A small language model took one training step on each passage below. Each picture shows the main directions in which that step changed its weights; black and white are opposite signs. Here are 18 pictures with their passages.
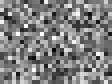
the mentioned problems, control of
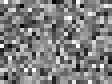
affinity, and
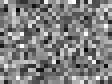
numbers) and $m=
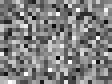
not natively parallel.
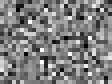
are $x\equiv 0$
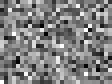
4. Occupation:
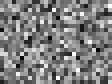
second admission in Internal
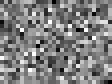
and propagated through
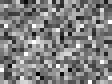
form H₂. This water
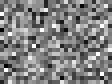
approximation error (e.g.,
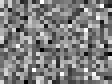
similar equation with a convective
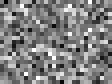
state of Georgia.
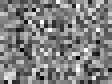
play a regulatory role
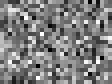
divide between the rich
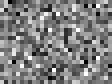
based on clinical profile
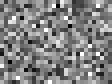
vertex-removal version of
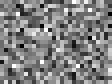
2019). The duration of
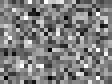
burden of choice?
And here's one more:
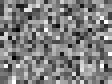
N E G T E R
